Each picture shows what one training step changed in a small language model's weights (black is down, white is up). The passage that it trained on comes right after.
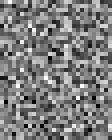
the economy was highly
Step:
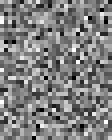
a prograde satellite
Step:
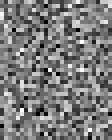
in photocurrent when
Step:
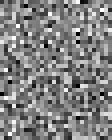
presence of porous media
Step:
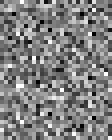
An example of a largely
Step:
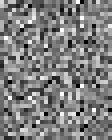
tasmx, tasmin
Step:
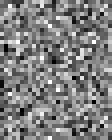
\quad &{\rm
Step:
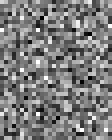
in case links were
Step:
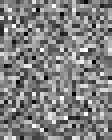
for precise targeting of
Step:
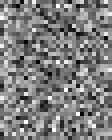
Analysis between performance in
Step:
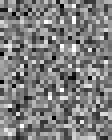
terminal seem to
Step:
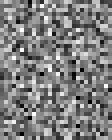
it is associated with dead
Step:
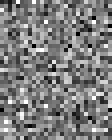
cost induced by taking
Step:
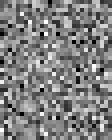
was tested at a high
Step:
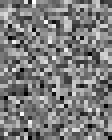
The mean-field calculation
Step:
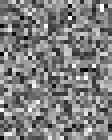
the electronics [6,
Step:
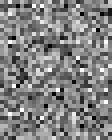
PV flux enhances the
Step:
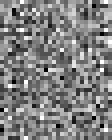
emission, one could consider the
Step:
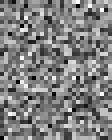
as summarized in the
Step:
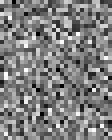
sales targets and
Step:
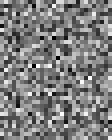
non-zero applied
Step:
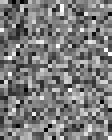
the on-chip
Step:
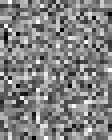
the dust. CR
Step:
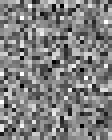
constitute a growing
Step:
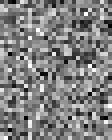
consists of all joint
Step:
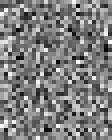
Terrorism On
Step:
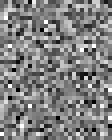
The Netherlands
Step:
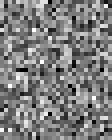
people can achieve the best possible
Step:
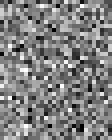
to every participant: They
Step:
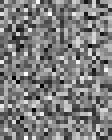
trained models. We
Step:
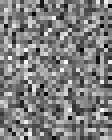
and alcoholism
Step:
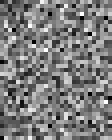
9 Map of the
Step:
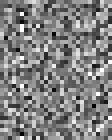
is reported in Table 4.
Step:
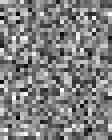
the Consultant
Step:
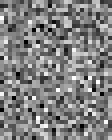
a day due to development
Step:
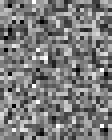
since they can hardly support
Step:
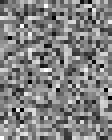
record in the High
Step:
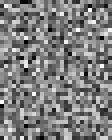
in intriguing
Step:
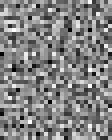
Understanding the exact
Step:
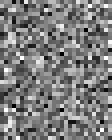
0$. The technique of
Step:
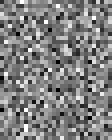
days (Table 1),
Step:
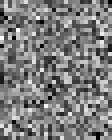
studies, many researches have
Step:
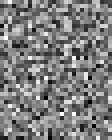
the vertical direction, is
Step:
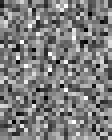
at low temperature. Using
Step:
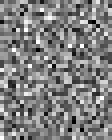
bands are likely spin
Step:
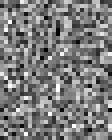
increase the speed and accuracy of
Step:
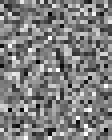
divided into two parts
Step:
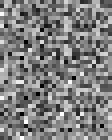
community resilience and climate
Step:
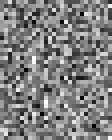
coupling and simple cubic
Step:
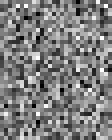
feeder and hoard
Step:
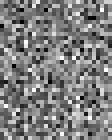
local and spatial correlations,
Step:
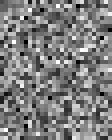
A comparative summary of
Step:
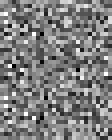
basis. We also introduced
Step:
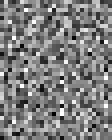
appears to be more domain
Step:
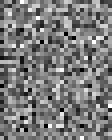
presented with the description of
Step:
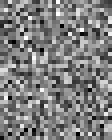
We often use Ni as
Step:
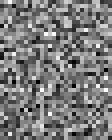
the branching ratios for
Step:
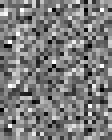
However, the practical effects
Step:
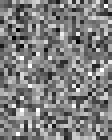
analysis is performed. The upper
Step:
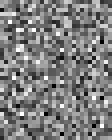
distributions were used to describe
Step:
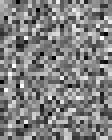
architecture and outer shape to
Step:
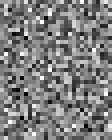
master all this complexity,
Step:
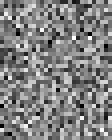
be nothing less than
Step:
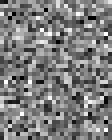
of universally valid equations
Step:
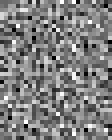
Synthesis According to
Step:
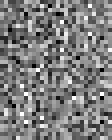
community's primary supply of
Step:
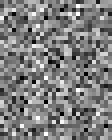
Morse potentials were
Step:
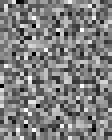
euros in previous
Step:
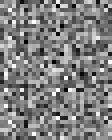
in diabetes care
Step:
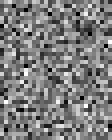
the classical (SMC)
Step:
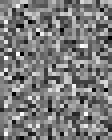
temperature, chemical potential, heat
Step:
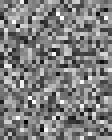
several reasons, in
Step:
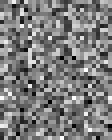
reducing the sampling error
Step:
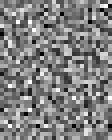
at the invitation of
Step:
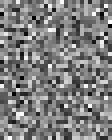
energy within uncertainties.
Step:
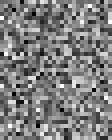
in the rural areas.
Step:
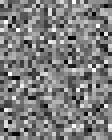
problem of the state as well
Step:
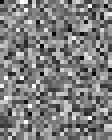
162). Work engagement
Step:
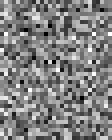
an actuator,
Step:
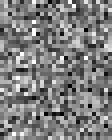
other recent achievements using such
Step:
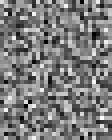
respondent number, which is
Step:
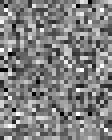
derive and implement a
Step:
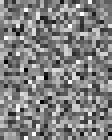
Objective: To
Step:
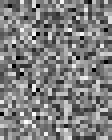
Ising model. In contrast
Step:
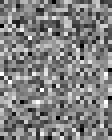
to substitute QR
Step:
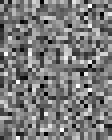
of 73% and standard
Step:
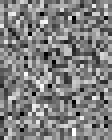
plane ($Z_{\rm
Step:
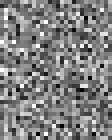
Distribution.} Resource
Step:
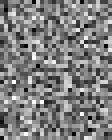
for dissipative
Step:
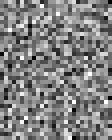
the type(B2)
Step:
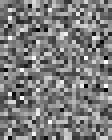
output. This is where
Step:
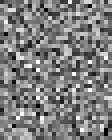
6 and are left during one
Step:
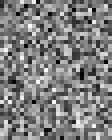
working with him on
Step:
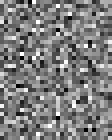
our EAM Au is
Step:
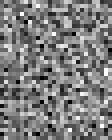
were gathered from
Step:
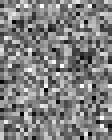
eyes, easing
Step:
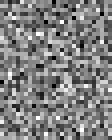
to allow to pass through
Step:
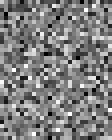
best-fitting models
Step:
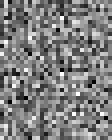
activity between baseline and test
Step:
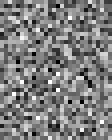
g/ml were
